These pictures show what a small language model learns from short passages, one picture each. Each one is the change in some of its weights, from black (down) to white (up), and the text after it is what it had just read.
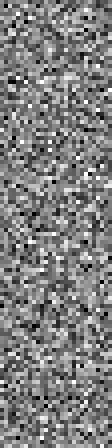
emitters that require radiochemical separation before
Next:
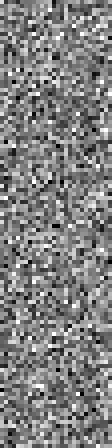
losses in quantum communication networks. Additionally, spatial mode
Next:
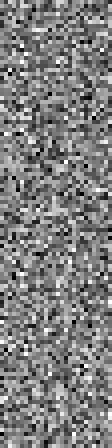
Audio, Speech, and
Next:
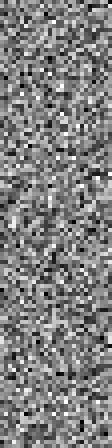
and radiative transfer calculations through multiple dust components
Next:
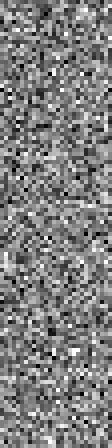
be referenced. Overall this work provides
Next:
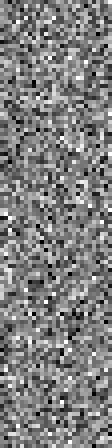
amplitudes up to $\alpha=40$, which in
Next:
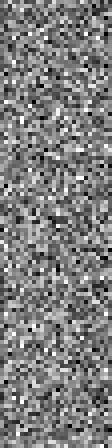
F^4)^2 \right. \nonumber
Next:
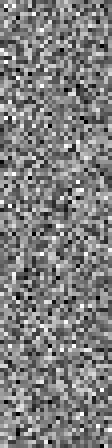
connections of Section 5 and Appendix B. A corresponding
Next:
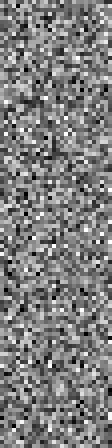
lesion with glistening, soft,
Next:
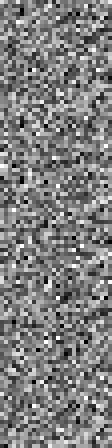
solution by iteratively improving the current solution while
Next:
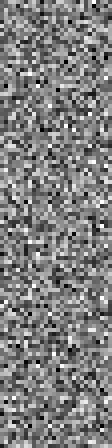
the environment is another aspect that should be
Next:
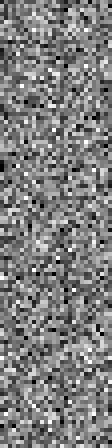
defining the longitudinal position on the
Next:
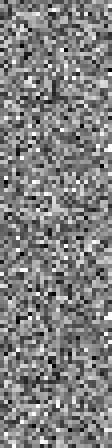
biosorption, methylene blue. Introduction
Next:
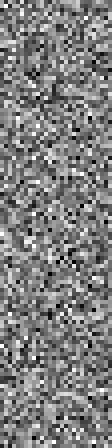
of the materials were studied and compared.
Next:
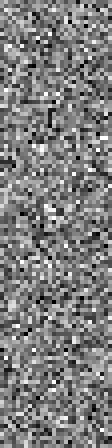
another, I decided to investigate the difference between
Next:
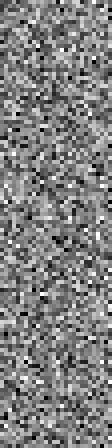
the surrounding space and can be directly accessed
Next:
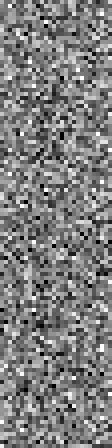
women will enable them to take up enterprises and thereby
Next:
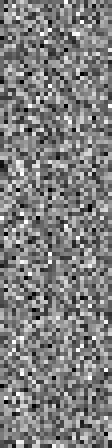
Song Boreal Avian Modelling
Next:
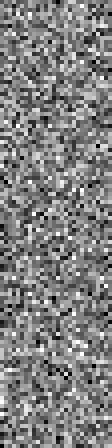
of collaborative practices was identified in the schools,
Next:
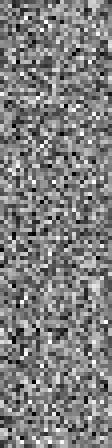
– BMA House, London,
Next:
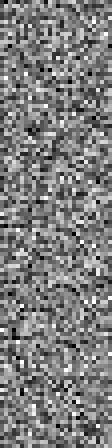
of acceptance and degree of rejection instead of cost
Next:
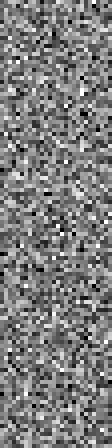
the existence of reason and readiness to apply
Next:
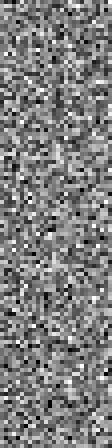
data sets. The source of each data set is
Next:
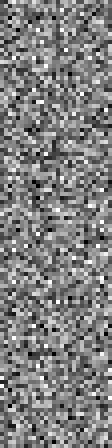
of the beam. The moment equation of motion about
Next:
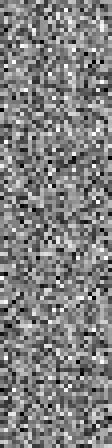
book or piece of writing.
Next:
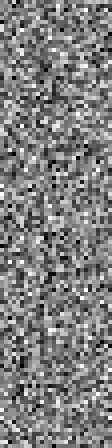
behaves as a gated resistor
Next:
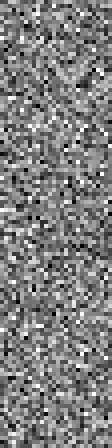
well described by the model and are close to
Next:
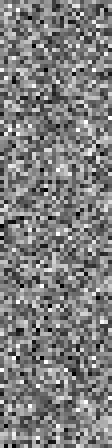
Will the data produced in the project be
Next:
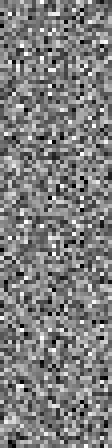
Mitchell, S.; Link,
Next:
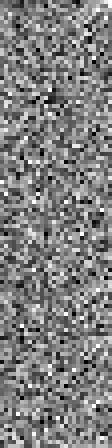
the Kardzhali dam Village
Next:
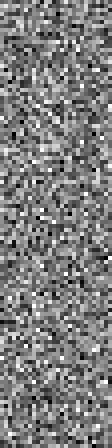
shifts are observed since the transverse NMR frequency
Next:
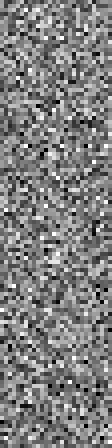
p)$ implies that sound~$s \in
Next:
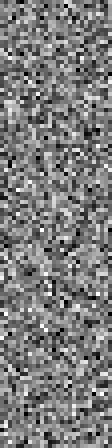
with recent works suggesting that AGN may enhance
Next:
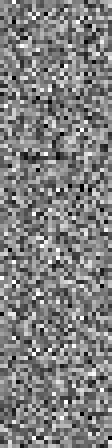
legal entity arises from the moment of state
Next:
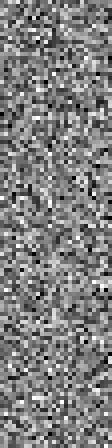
considering the number of pixels associated with each
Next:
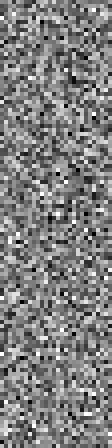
the soundproofing walls,
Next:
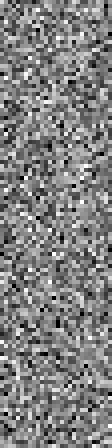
TCA were mixed in equal volumes.
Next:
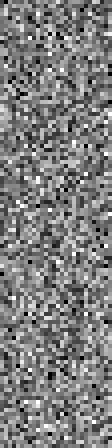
denote by $\mathcal{C} \subset
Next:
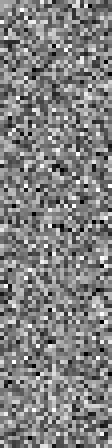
a bias when compared to MLAA. The bias
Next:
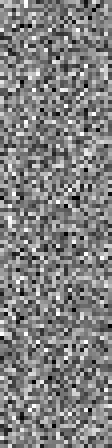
static analysis offered by the sandboxes.
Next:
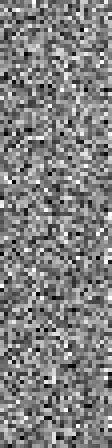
- Enablers: three cornerstones
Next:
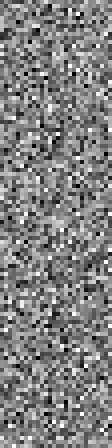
overall a more noisy device compared to
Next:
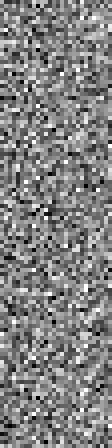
The quantum critical points are faithfully detected
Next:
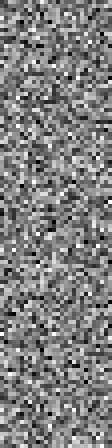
loops. The loops have identical
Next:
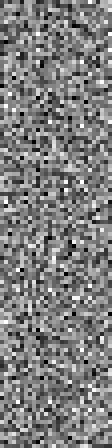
generally effective against exchange rate risk but are lacking
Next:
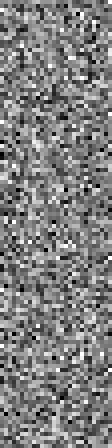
species have been reported to lose their
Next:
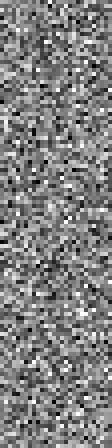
was obtained on a water table for the flow path
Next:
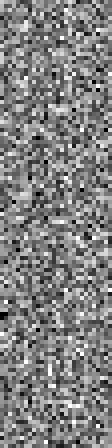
post-primary high stakes Leaving
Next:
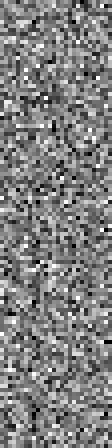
The primary function of the internal web platform is to
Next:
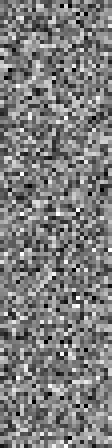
in advocating for and adopting
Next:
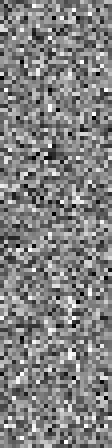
the periplasmic destruction
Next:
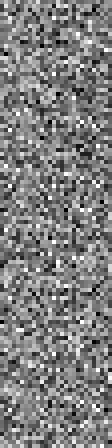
ID New Case 1 Past Case
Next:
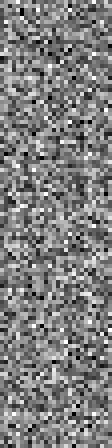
by the need for the extraction of point-source
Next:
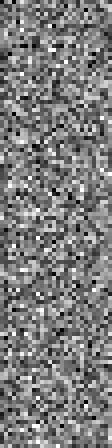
in parentheses are arc sine
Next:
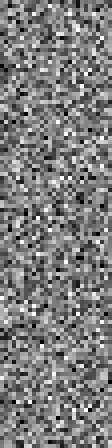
sharks and rays by trawl
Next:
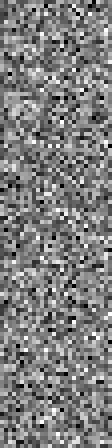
to YOLOv11), and emerging
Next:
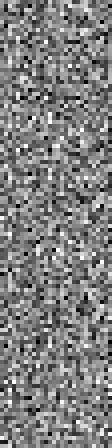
we cannot however fully understand every aspect of
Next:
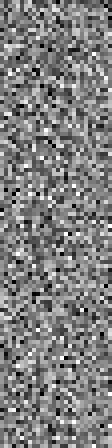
guarantees a steady consumption of steam produced
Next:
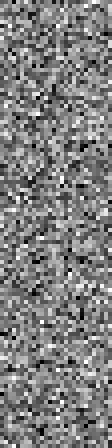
and transition to a continuous limit of this treatment for
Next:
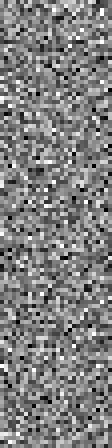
them, $\alpha$, has been expressed in term
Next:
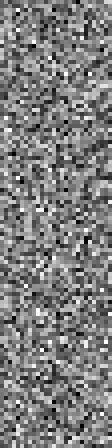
matching results from our own open source software
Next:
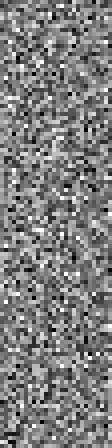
infinite number of strips, and different graphene
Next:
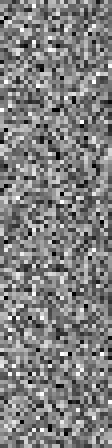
Freight Transport." *Journal
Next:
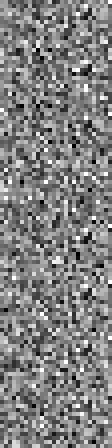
WATER INTO COMPOSITES
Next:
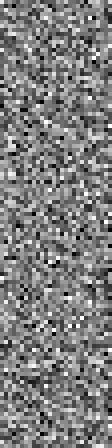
the capacity for organizational learning and improvement.
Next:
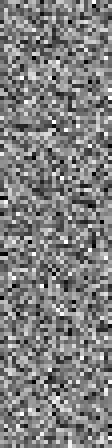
the length of their arguments to prevent
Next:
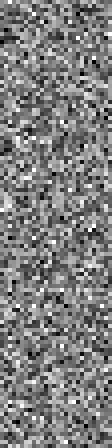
the clinic with a typical image of
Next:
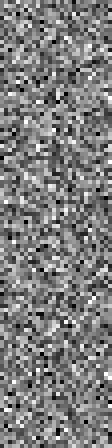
size $R$ in the MC simulation is
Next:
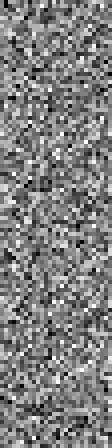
a more detailed network for the Lyon
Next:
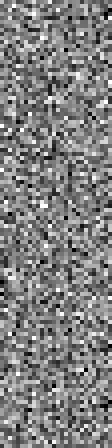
L₂₃-edge spectra computed in the independent
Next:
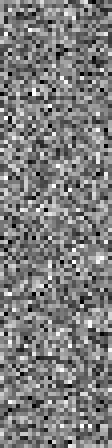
(for recent reviews we refer to Ref.
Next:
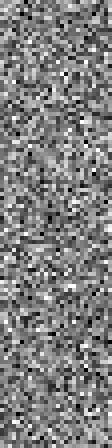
the remaining data, we revisited these
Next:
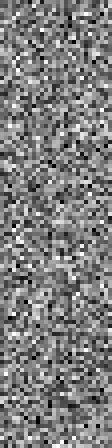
2. Adsorption isotherm of
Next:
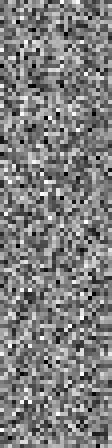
and fears of authors and reviewers,
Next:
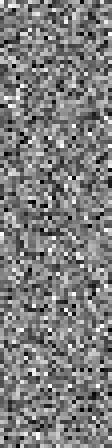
view (FoV), resolution mode, and
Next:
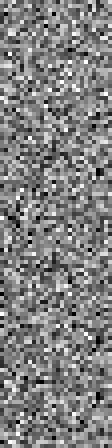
parameters, while some others show some increment in
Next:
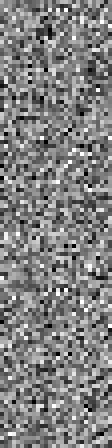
dropout rates and limited educational opportunities,
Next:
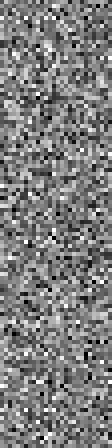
This indicates that the model correctly reproduces the expected
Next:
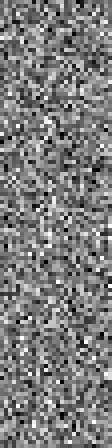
and $E_z = E$. Under the
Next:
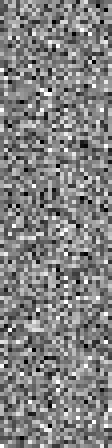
\def\L{{\mathbf L}}
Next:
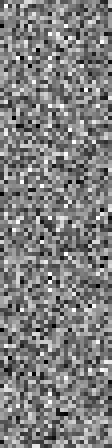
package (W/Amph) 2300 time
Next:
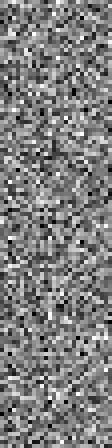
those of the as grown and as
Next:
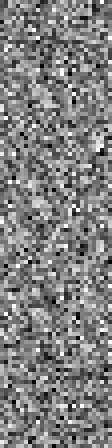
that will not be executed. This also
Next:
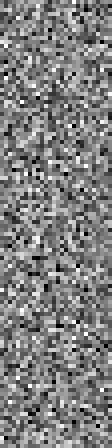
vocabulary, lack of
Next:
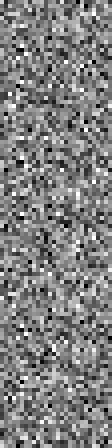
P. Gopikrishnan,
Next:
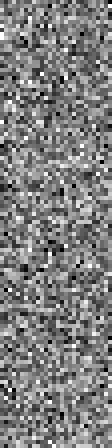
IDF: International Diabetes
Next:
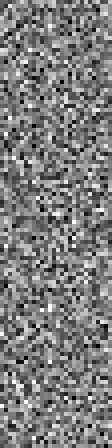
focus for the ViProMa project so
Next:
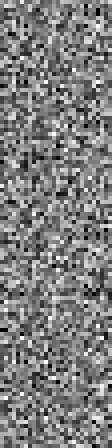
environment and understanding of the organization's business process.
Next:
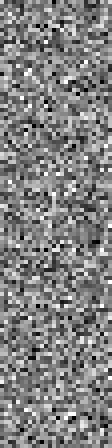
communication). Additionally, there were a few
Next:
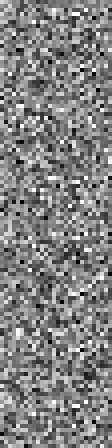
Hungarian Historical Review New Series
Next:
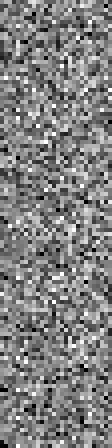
steps 4-6 a large number of times
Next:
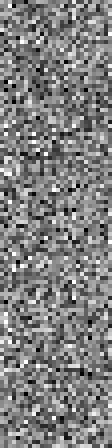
detailing this particular clinical scenario, we may
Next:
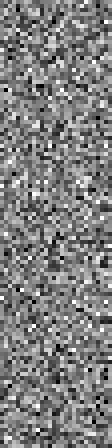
\rightarrow 0)$, \begin{equation}
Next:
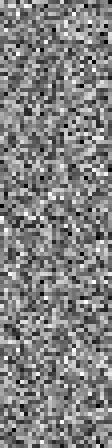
Spanish law system, the objective of the
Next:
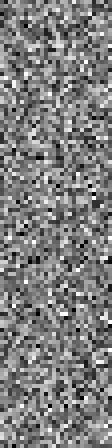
demonstration. We were able to calculate that in
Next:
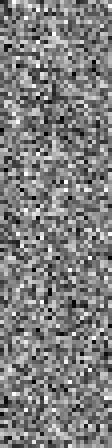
In the trailing formation, since the
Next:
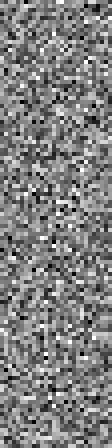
and costly, as the series of biochemical
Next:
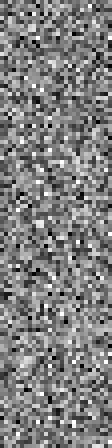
out irrelevant information. - c.
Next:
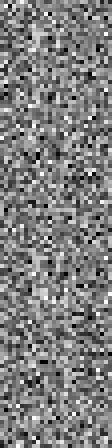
Migrant populations (incl.
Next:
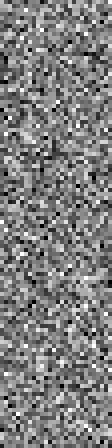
x_\alpha + y_\beta$ so
